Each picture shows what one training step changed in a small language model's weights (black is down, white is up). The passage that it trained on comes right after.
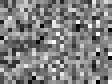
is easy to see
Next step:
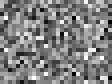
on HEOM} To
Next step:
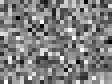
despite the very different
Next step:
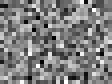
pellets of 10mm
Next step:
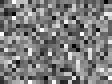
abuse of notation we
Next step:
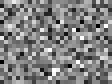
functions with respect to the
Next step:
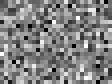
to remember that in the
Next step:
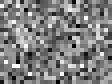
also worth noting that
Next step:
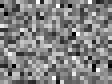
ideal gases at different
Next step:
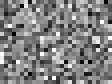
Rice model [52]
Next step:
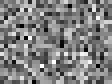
are hoppings between the
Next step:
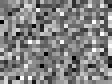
with the DSSSD
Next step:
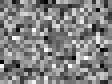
$ decreases $\sigma
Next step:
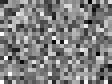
type of high-arousal
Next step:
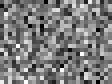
assuming the 1$T$
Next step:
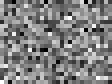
nuclear configuration
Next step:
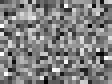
fill distinguishes
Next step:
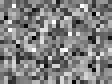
we established in
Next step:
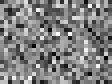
differential of the grading
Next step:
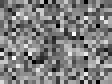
order of small crossing
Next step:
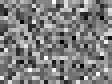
pretriangulated DG
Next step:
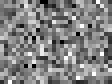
{\Bbb N}$. For an
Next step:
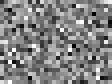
bath excitations left
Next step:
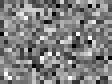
that for $n\geq
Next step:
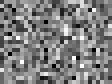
s_m]$ over the
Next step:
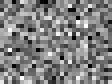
$T^C$, then
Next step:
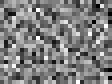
various applications, such
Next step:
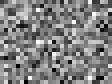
boundary integral operator)
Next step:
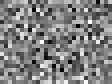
fields are populated through
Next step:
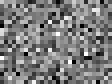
meaningful examples of
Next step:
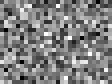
as small as we want.
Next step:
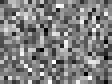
relationship between reduction
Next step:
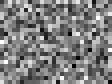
then $\bX$ is a
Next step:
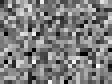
it is actually
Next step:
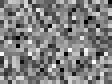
complex Gaussians of
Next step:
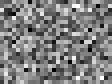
experimental data that will be
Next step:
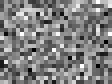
that is formed by the
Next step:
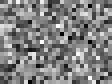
uncover a novel
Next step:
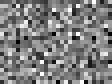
\Harris\ Proposition
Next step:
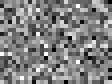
their intensities change
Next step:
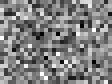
several cases.
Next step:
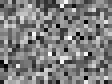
the scattering function
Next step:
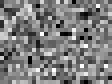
when a monodromy
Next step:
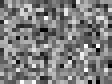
on $G$. The space
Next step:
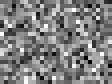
(i.e., the model
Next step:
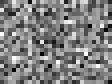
methods of transportation data
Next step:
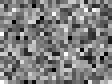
transfer station and only
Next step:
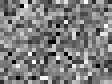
Similarly, the factor
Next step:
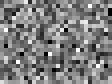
magnetic field directions which are
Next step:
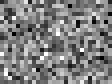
responsible for its
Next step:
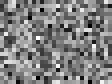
submit their bibtex
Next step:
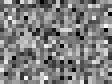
a $0$-chain
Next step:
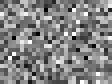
$\lambda \mapsto
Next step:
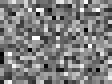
polynomiales $\Phi$
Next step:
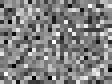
their evolution towards
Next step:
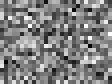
a symmetry test}
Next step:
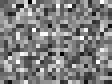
Davenport and
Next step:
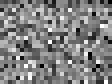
here that the source of
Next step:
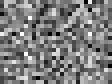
Il résulte
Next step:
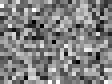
of the fit (the
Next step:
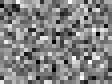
measurements but also increases
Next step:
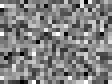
Jeffrey and
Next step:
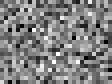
are presented in detail
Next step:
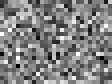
inertia length,
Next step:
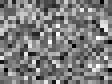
the Ising like interaction
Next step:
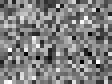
the bulk motion of
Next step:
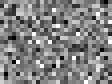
any uncountable (not
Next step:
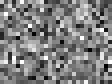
of a cobordism.
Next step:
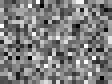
disease is presented.
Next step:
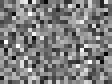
10% of freeway
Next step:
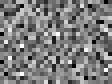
B. Murray and
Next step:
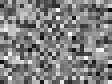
the quadruples from
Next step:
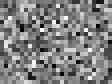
is arbitrary. This
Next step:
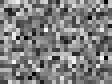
differentials, and
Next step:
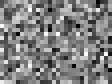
subcategories) of
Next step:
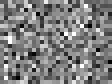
and its dual, the space
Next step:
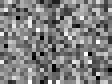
formal completions of which
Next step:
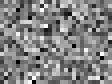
about {\em one degree}
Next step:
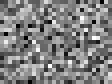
to use a polynomial
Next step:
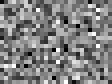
sampling distribution, as a
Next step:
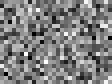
their radial components with
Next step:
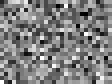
volume form on each
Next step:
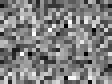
in the hydrogen
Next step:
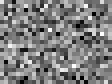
and nuclear energy.\\
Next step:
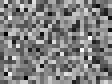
pairs are nucleated
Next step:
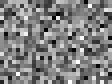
closer to $1$ than
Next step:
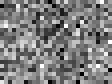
the proximity interaction
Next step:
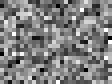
inner product so:
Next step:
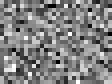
\in \Om\times
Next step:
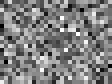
gives out some information of
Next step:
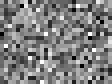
RL for resource
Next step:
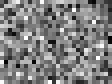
commutative limit and a strong
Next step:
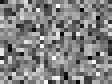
sampling layer and
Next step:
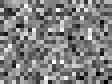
results are summarized
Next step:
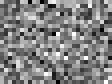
\ Written more compactly
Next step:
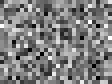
bands. The object
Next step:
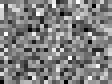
doubling, compact
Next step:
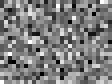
both small scales and large
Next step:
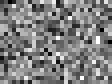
enough material has been
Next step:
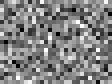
correlation functions the phases
